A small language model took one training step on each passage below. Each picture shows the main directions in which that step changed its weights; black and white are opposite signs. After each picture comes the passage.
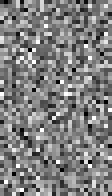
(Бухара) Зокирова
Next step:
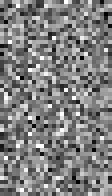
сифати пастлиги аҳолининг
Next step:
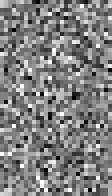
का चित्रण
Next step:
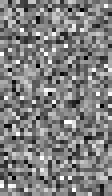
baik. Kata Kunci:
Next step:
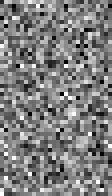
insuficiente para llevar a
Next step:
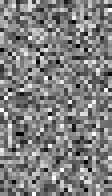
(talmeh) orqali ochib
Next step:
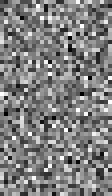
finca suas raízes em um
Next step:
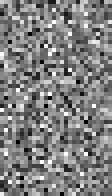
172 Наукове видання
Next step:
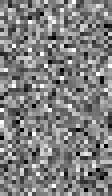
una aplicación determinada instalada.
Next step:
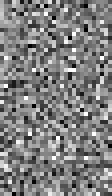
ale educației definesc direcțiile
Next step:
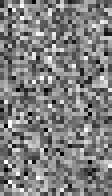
N. N. Jekonomika
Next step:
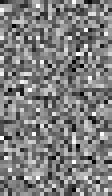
Samba Kecamatan
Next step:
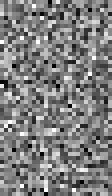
todos los cuerpos del lugar.
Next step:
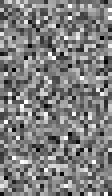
недосконалість формальних
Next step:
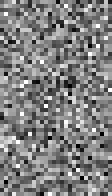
siembra, período en el que se
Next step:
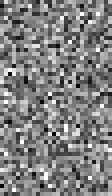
capaciteitsvoorziening was
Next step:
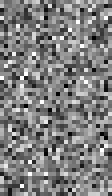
20 godina“. Iz
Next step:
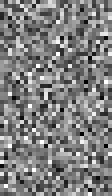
quralları sıpatında
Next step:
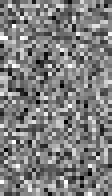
3. Dussel, E.
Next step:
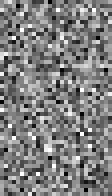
subfunción rol de comunicación
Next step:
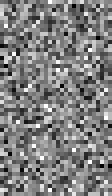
Mignolo (2010) sobre pensamento
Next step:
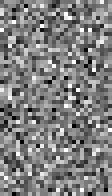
- Hahnloser, Hans
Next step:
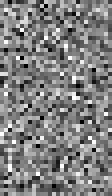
per l'explicació 9
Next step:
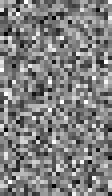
Ces recherches font état
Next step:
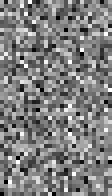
dargestellt. Die verwendeten
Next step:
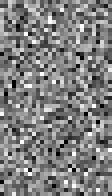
Municípios nota 5
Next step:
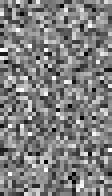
для хранения и перевозки
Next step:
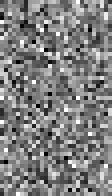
туристические потоки, но после
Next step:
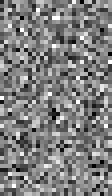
de acesso livre. Leia
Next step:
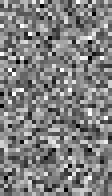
ularni yashash minimum mavjud
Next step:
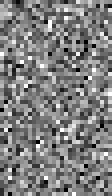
regionların hamısını çox
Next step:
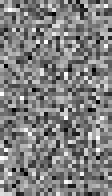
alto de población negra, del
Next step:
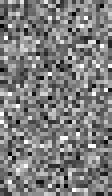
maatregelen advies in te
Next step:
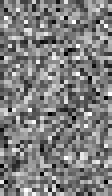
and integrate recent scientific evidence on
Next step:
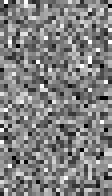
de winst ook dit jaar
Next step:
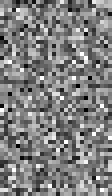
Zero o'zbek tilini
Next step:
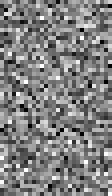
o grande rochedo natural do
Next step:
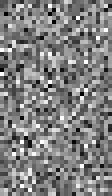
% ga yuqori bo'ldi.
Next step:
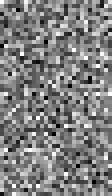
carte. Pour chaque
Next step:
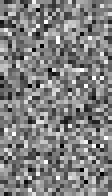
Arquitetura Contemporânea*
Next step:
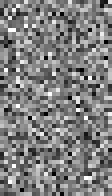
oshirish, resurslardan oqilona foydalanish va
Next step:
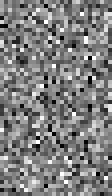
tezlik imkoniyatlariga ega bo'lgan
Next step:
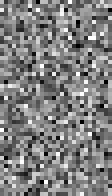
nato a Codogno nel
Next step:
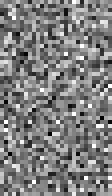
Schools, показывая
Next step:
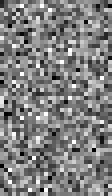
ім. акад.
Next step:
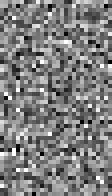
в Китае). Но
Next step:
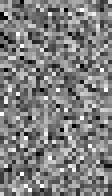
janin diberikan kepada
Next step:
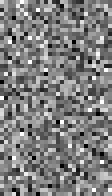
Modern Educational System //International Journal
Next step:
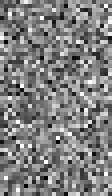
la compleja. Las progresiones del
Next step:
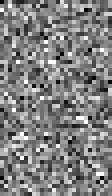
al.](#) // The Astronomical
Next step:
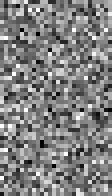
YalMdagi ulushi hamda
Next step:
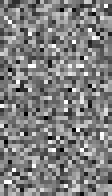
boqib turgan saksonta
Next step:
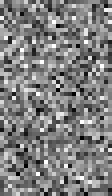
2007). Os golfinhos
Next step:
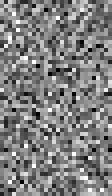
frystingar. Við
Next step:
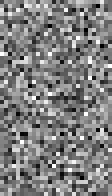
uchun muhimdir. Qobiliyat
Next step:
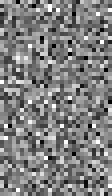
нуль в начале
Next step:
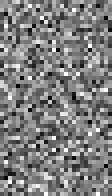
y se solicitó su
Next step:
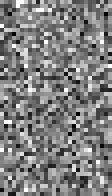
network for the exchange of
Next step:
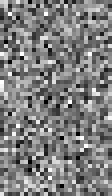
менен исленген
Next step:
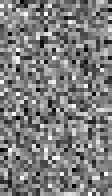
na descrição e comprovação dos
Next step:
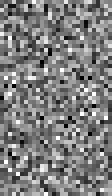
e disseminação de conhecimento
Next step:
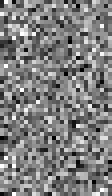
turlaridan biri metaforadir.
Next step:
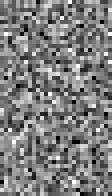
Um dos touros apresentou
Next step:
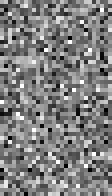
sebuah laporan bersama
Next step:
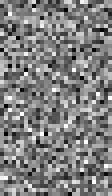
filmi **“Donnie
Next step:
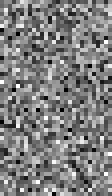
University Press, 2005. (Online
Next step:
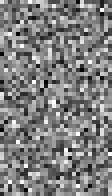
доцент кафедры русского
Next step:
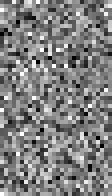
(UDHs), através de uma
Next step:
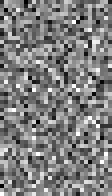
alicate para corte de
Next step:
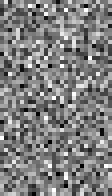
declare that they are relevant
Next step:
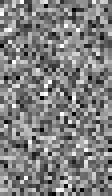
tashkil etilmoqda. Pedagoglar axborot texnologiyalaridan
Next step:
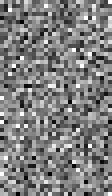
biblioteca, con la indicación del
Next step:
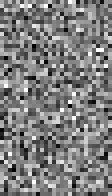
keng tarmoqlanganligi, tuzni
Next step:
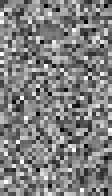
en accountantscontrole.
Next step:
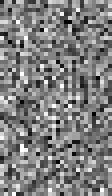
их роль в вызывании
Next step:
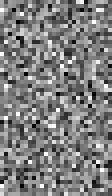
está associada ao alongamento do processo
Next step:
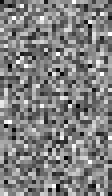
modifications occurred in the
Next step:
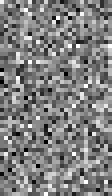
степень их раскрытия,
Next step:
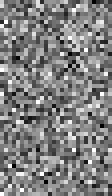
taronalar misolini yoritib
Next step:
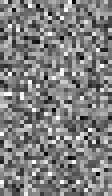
românească s-a
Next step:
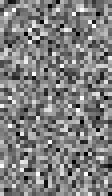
boshqaruvi ta'siridan
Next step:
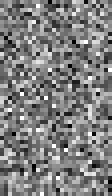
Mapa Nutricional.
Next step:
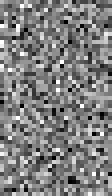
uzatiladi. Kramsh
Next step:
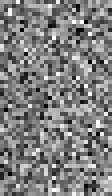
ses livres « *La fin du
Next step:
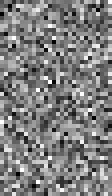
mesmo criou, que morra!
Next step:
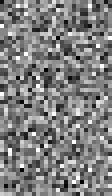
різних жанрів є
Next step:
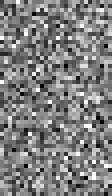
deux périodes afin de
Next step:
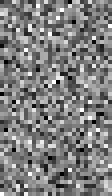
esquadria de porta em
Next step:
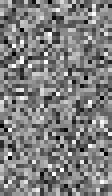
– Investigación de campo con profesionales
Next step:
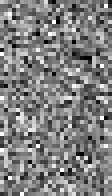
и мира – планирование
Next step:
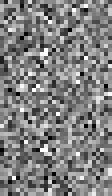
Dokumenty i materialy
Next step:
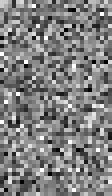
lectores de prensa adulta y en
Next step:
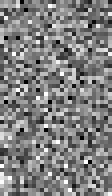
comprovadas, observa-se
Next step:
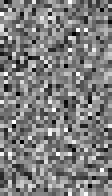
de actuación 3, sobre ciencia
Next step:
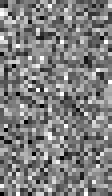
на мене Високий
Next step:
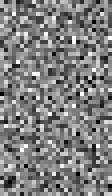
yangilanishlar va tizimni
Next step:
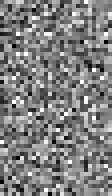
косвенных потерь,
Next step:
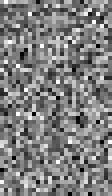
memanjang, hijau
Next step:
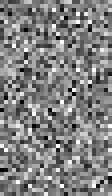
[3]. O‘zbekiston respublikasini
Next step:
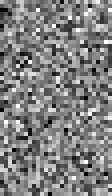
учреждений. Такое же
